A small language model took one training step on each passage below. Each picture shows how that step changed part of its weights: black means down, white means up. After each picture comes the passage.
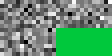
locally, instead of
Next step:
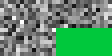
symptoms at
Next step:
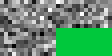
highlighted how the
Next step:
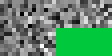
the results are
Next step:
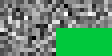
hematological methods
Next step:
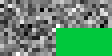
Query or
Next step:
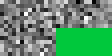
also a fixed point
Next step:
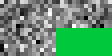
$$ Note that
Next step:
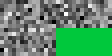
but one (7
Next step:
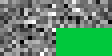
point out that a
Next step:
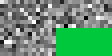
been derived in
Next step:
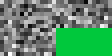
the profile with time
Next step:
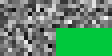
specification, the
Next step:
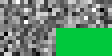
dried at
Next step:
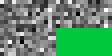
iqtisodiyot fanlari
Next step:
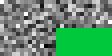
animal, they
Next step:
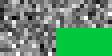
Initial approach
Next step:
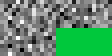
It is more common
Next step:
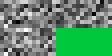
layout and visual
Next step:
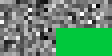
be described by multiplication
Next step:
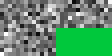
elementary transformations.
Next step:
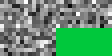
a daunting
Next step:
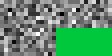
complex conjugate of
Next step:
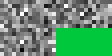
counting the events
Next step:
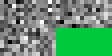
Comparison of
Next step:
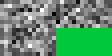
$\Gamma \in
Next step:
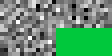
aparece e
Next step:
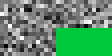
majority that
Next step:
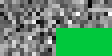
decisions entail
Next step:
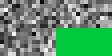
argumento de
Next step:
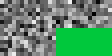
generation scenarios is
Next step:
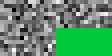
de uma perspectiva
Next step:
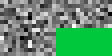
veya ters
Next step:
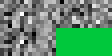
\item {\em
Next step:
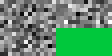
the appearance of
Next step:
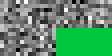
and death chain
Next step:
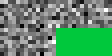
focused to induce
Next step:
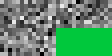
trajectory planning for simple
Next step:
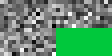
industrial culture, information
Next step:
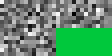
selection of material and
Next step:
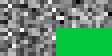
is based on
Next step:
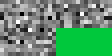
are derived and a
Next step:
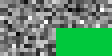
e a derivada
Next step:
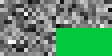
reduce environmental damage
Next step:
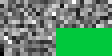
done using a
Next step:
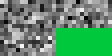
signal modeling
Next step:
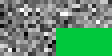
those in the
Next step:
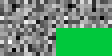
impervious surface
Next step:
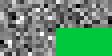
that are designed to
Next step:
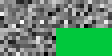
the most considerable
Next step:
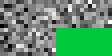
CC. In
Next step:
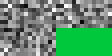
is sometimes
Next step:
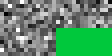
in terms of their
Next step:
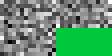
a las personas
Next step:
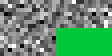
in professional educational
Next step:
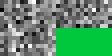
extraction functions as
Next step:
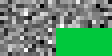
khi phân
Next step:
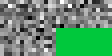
for a set
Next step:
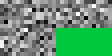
little effect on
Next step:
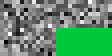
stained in
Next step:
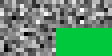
darslik va
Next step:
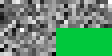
numerical examples have the
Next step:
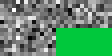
14 лютого
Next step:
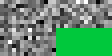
skills by library
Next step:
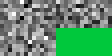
that the EU can
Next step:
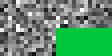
from bottom to
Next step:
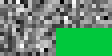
Due to its
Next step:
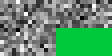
$, then the direct
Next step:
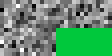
the following facts
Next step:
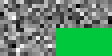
that have led to
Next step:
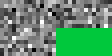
Они не
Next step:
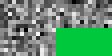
В ином
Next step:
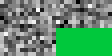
two universal constants
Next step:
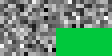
of Applied Science
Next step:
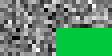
In the current
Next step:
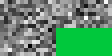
production value chain,
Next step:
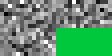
in the traditional
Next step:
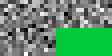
of the mgf
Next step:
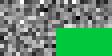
to make drill
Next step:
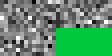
help architects and
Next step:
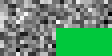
and Eulerian
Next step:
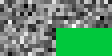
the statistical analysis,
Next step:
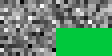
у энг
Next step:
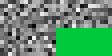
of Changes
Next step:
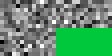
with lifestyle
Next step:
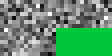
les données
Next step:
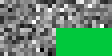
Furthermore, most of
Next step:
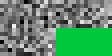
rising costs,
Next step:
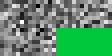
the traditional lesson
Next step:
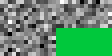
with increasing concentration of
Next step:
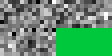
Poor 2
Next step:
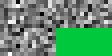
theta functions involved
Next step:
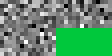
of the proposed drug
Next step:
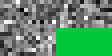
three (3)
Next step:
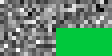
influenced by media
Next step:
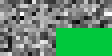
Bandler et
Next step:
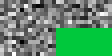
os costumes
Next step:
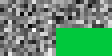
the most recent
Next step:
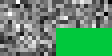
1 September
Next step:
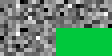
as a possible clinical
